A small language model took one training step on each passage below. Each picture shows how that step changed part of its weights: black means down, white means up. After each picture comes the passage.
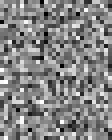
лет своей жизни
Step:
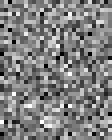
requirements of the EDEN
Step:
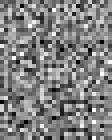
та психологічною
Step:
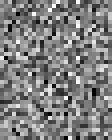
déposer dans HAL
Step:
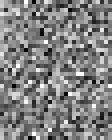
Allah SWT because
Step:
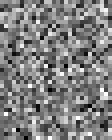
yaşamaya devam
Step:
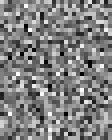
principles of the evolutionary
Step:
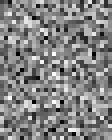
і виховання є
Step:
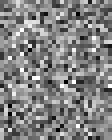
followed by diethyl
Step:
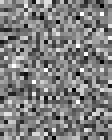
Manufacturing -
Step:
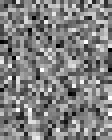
is naturally present in the
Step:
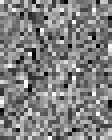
diet kantong
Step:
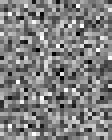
smart destination,
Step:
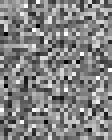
the Press Release
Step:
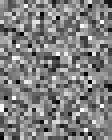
prevention of invasive
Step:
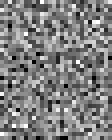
the Modernist movement.
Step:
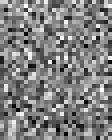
Stoll, E.
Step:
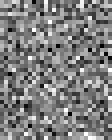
4.36 High Level
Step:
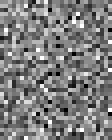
The VB6 code
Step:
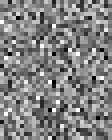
success at university depends
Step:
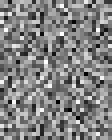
small groups and teams,
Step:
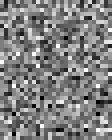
has always been in the
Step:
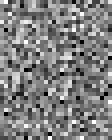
o'quvchilarda milliy
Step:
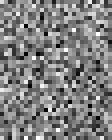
attitude and motivation,
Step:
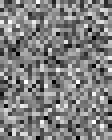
de différence de
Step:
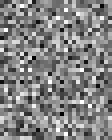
akademigi, iqtisodiyot
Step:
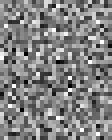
//Science and
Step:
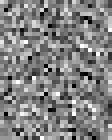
maktabgacha ta'lim
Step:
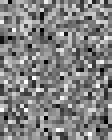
drying is a facile
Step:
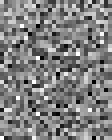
com os impactos da
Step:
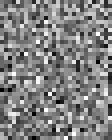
is CABAC and
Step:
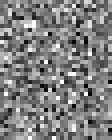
саме в цих
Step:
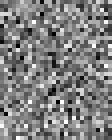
most beginners face – how
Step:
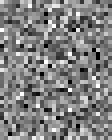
Notes - ¹
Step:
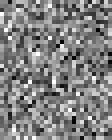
zicem că e
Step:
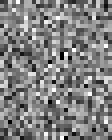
was recorded as 0.39
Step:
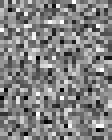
obrazi asosida
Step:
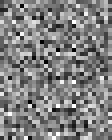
розумно їх
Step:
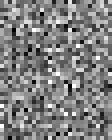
off and forms a crater
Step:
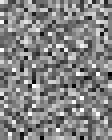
olan fahriye
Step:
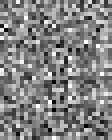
was part of broader
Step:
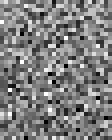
aborigen para el
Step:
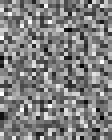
age (IQR)
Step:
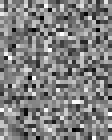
Nacional del Centro del
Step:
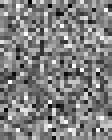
explícitamente a
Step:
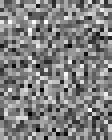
de bescherming van
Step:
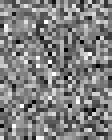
of Agricultural Sciences,
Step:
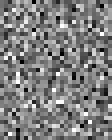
location is primarily lung
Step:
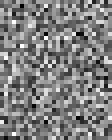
отражённых на
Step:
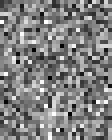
need to be translated
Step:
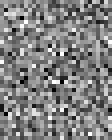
Cu at top of ascent
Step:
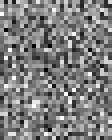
and Short Distance
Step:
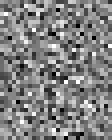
novas informações para
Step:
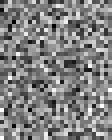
graves problemas de
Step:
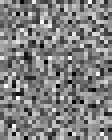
Uzbek television content
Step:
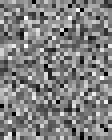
people living in immediate
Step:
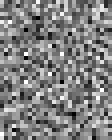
a series system consisting of
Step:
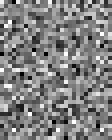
inherent safety and potential
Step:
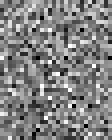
la interpretación normativa
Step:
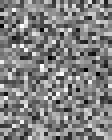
are very few⁸. We
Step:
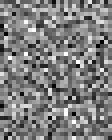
of behaviors that are
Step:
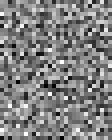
and digital migration.
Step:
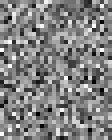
gender, marital status,
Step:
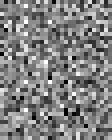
for its development were analyzed.
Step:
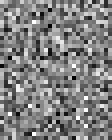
sua totalidade e cheia
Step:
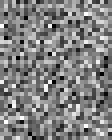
experiment was carried out in order
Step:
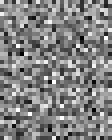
and Ertl et
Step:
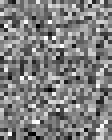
and if they could be applied
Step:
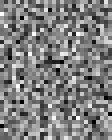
[3] Fayed
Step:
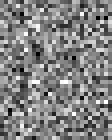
the adaptive receiver can
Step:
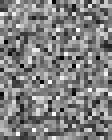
u vrednostima
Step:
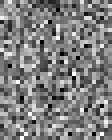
concept to the reflections of
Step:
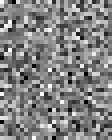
in cooperation work.
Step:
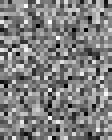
the depth of the openings
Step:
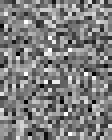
of the study was to analyze
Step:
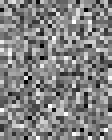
voz al mantener
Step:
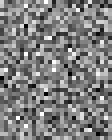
Quality and Change Management
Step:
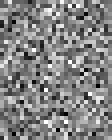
contribution significative à ce
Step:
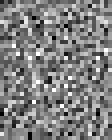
have been recorded and the following
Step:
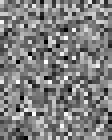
rural incomes and
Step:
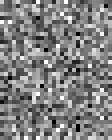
a set of houses and
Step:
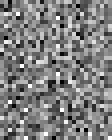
experiences step by step,
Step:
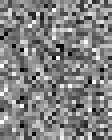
бу бир қатор
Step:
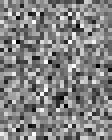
factors: educational, individual and
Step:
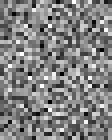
sequences generator,"
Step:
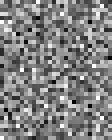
a continuous salt production,
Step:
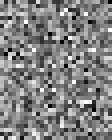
by SIGAR it has
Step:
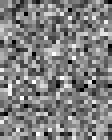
guliston yoxud
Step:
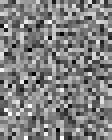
and includes actions or elements that
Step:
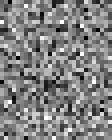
existential philosophy,
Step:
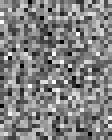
FROM: IAN
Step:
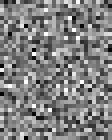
(R), apparent
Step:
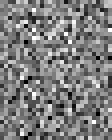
i-v fuzzy
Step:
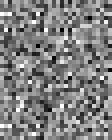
various areas, including the study
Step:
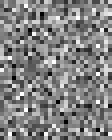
displayed in Fig.
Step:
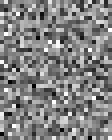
jismoniy va shaxsiy rivojini
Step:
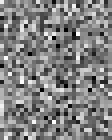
and Enforcement*. –
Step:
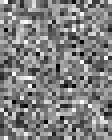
o'qituvchi tomonidan
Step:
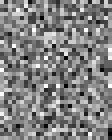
Til va huquq
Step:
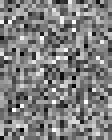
stereotypical characteristics presented
